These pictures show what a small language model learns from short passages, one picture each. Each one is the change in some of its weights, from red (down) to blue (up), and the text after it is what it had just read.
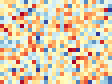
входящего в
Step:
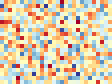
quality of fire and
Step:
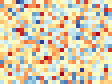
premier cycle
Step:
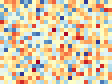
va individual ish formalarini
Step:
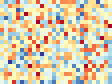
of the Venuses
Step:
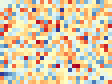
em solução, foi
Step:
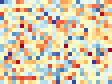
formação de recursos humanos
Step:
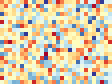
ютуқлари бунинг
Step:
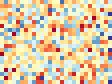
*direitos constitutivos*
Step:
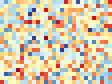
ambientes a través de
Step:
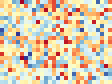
dilatih sebagai ahli di
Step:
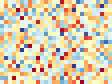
pada pembuatan "Sistem
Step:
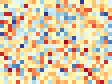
discipline in different
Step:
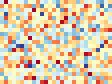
La capa inferior está
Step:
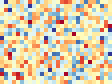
of cases. In this
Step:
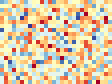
не склонных к
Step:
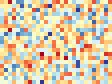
adornado con un
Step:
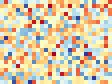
oz davrining eng
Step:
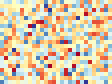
nu doar din perspectiva
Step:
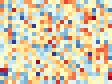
and, with limitations,
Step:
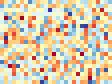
de un rompimiento
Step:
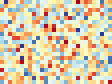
Bisnis Islam*,
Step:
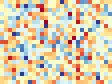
transkortikal afaziya
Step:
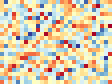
jurnali manba sifatida
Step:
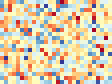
uso de las TIC,
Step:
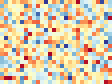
procesos, la reducción
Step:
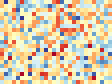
madaniyati rivojining uzoq
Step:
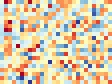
since the original
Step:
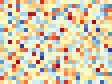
Интонация как
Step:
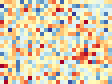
ahamiyatga ega bo'lgan
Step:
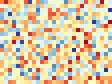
и, в конечном
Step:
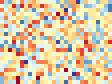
має важливе значення
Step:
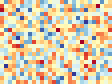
o'xshash boshqa
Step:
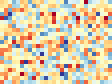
von 45 Minuten,
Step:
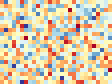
Determinantda mos
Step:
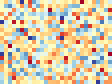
de Ciências Exactas
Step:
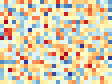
presented results from the
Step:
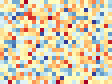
либо наличие
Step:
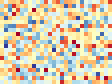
Talabalar estetik
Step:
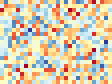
18 ta vazifa va
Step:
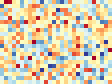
the country is
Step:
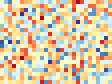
більше десяти,
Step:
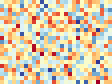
Sciences, associate professor,
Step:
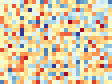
de caso na Península
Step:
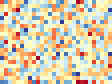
muhitni shakllantirishga xizmat
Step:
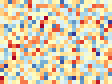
ham kelasi zamoni
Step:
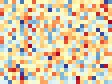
norma yang berlaku
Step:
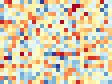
статьи, необходимо
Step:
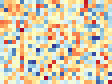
histórico la mayoría de los
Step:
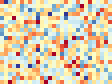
Esto sucede por
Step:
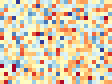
brasileiro nos campos
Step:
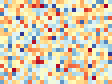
Н. Балик,
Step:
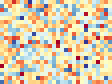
maneira integrada. Isso
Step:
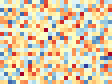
conjuntura atual na
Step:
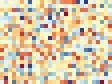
Bugungi kunda
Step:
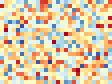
забруднення по j
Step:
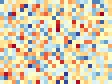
ko'rib chiqadi.
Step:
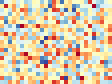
samaraliroq qilish uchun
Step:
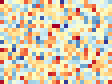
ўқув жараёни
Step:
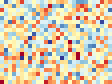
semestinya. Saran
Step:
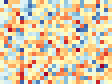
sistemas naturais e de
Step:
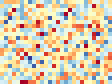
sotuvchi tomonidan
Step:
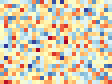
“Basta considerar que
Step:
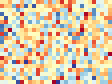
ва Фурқат. –
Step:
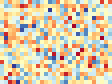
de nos Source : A
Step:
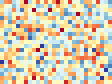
отмечая, что
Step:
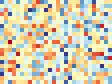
ne qilsa-da, bu
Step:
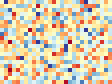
Pode-se pensar
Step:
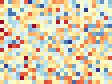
8-м тергите.
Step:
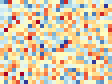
«Vodorod –
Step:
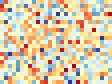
маълум бир
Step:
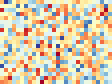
no, Alétheja!
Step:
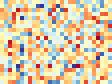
on the empathy of
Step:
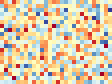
tempo real, atuando
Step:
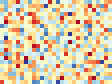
RESEARCH IN
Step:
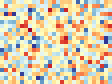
estrictamente comercial
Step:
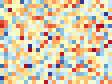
análise dos resumos
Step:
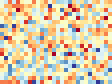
a raíz de la
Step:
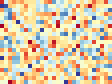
семена разных
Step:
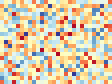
naturaleza hay entre
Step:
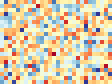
clientes no Balanced
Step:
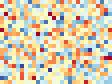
sanoat korxonalarini
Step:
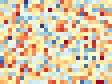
identificación de registros en
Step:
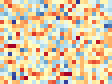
воспитания детей
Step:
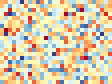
transferining ispan
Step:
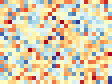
se presume un avance
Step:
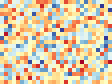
literaturas disponíveis
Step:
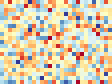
yangilanishi orqali jamiyat
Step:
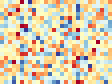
yuridik universiteti
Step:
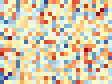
su cotidiano que
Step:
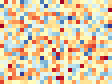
masyarakat dari berbagai
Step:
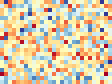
dez pessoas”
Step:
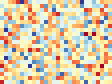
Critica orientată
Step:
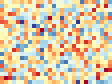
financiers transversaux
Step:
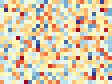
y, en el caso de las
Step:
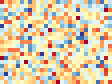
teran ilg‘agan
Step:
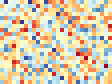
kitob boshqa bolalar
